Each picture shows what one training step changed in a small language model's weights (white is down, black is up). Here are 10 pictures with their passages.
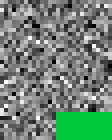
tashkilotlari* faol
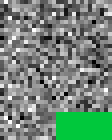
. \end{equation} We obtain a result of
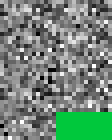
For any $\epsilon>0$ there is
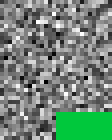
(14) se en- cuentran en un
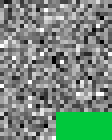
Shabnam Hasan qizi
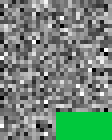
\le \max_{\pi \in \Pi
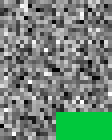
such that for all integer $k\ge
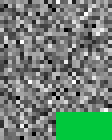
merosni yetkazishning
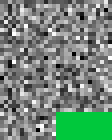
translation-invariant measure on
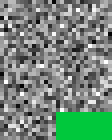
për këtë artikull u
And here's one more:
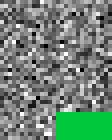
qilardi yoxud o'z
